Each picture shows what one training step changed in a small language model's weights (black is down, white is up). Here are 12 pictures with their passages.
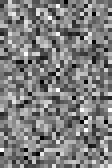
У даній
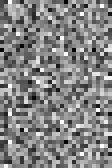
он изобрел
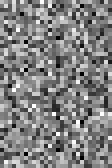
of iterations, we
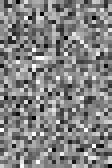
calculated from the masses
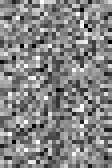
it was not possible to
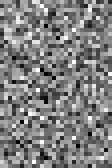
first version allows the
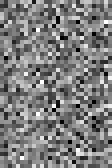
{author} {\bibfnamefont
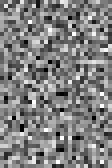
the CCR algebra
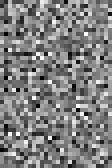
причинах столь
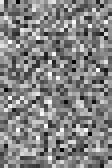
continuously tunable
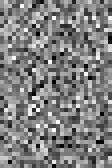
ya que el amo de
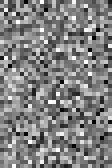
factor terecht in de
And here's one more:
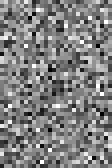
stock prices is
